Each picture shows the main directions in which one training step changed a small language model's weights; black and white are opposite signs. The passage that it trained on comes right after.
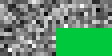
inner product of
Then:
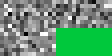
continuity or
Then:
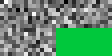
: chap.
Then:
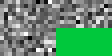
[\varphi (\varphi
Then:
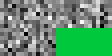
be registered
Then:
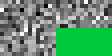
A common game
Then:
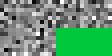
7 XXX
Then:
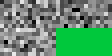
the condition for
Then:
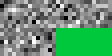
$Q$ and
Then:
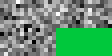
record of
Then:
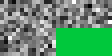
The vector space
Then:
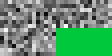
proportion of
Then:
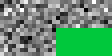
knots he
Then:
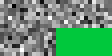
be the part of
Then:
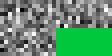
different players
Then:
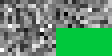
differentiable even
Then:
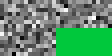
calculation above.
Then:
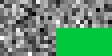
the efficacy
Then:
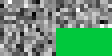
Lagrange nodes
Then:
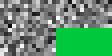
networks are
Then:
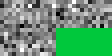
patterns of length
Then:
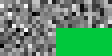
network, first,
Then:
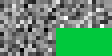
to the real
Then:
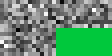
within the framework of
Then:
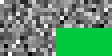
the initial velocity
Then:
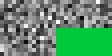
also at this point
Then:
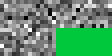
. Moreover, since
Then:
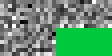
measure. By definition
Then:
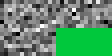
positive characteristic) with
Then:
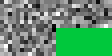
costs as
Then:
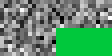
an approximation to
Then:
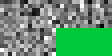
Furthermore, it is
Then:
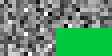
origin for our
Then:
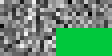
the same topic
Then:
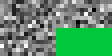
of particle
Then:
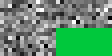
limiting their
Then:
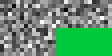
impact on the
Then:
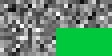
two types.
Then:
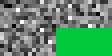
result} In this
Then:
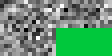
$v$ can
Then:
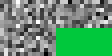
(see also
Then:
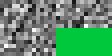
a sequence of
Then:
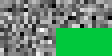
temperature changes impact the
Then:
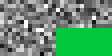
Drive had
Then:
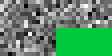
Cayley graphs
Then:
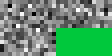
under specialization map
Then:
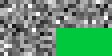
pressure at the time
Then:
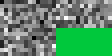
and practice of
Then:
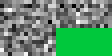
step size is
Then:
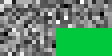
whole algorithm is
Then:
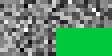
to provide local data
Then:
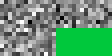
many evidences
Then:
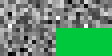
resources are an
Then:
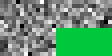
probiotic are
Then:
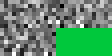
is still a
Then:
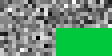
outcome after
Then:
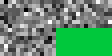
proofs are
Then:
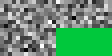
improved the
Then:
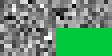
both of the
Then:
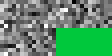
number of cases
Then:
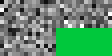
G . The
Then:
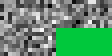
lack of
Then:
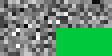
is supported on
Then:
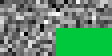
He fed the
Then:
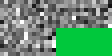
going to
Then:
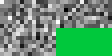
the small size
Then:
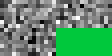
coordinate rings
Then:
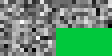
go to the
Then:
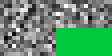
a contradiction.
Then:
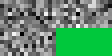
properties of Appell
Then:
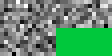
method proposed by
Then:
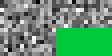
la EaD
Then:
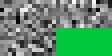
numerous more or
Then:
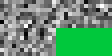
to orient it
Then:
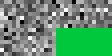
depends on the
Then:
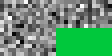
sense, a
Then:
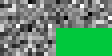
by the function
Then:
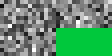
grows, which
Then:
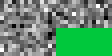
results showed that at
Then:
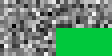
latter due to the
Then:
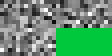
This relative importance
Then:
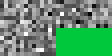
particularly through the
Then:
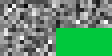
clearance is an
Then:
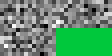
high degree of
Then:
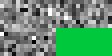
water D =
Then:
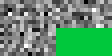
continue operating
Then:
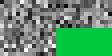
the induction
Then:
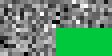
analogue of
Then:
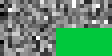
vector field (see
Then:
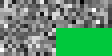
also be lifted
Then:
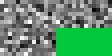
intent analysis.
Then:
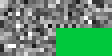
the ways to
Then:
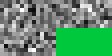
a bottom
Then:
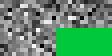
final product sold
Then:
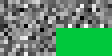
is a valuable
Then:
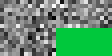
when there is no
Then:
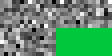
which was matter
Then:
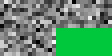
2)}$ can not
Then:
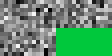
the Coxeter
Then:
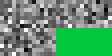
theorem below that
